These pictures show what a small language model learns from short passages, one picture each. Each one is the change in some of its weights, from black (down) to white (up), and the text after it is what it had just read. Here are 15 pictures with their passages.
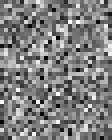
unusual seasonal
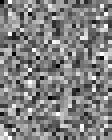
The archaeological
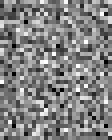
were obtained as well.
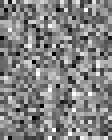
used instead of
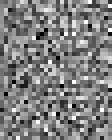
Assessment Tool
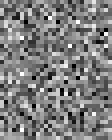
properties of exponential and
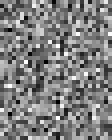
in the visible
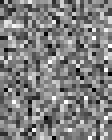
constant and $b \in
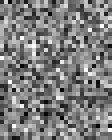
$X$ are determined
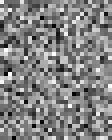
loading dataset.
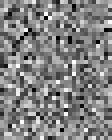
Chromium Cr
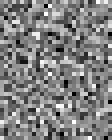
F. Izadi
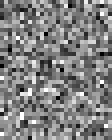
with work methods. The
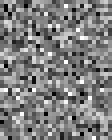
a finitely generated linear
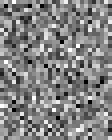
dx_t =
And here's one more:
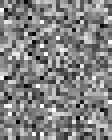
turning into a
